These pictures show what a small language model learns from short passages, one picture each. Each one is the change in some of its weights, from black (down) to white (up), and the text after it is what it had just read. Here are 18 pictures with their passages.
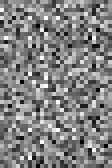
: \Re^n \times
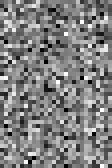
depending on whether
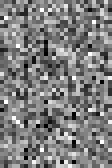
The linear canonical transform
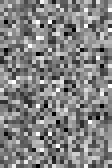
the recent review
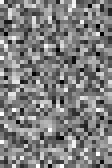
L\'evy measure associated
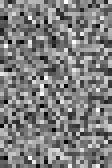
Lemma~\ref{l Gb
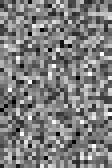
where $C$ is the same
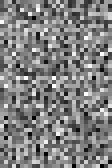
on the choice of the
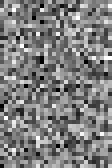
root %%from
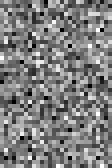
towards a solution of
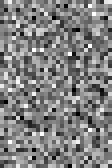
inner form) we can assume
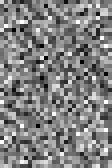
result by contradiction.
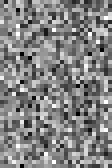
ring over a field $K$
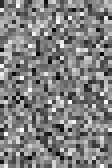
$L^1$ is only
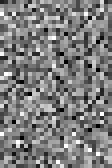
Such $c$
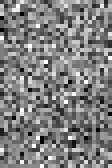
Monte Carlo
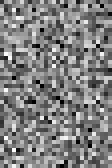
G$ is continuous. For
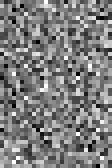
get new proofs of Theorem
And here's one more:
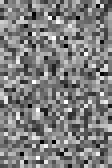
characterized by Carleson
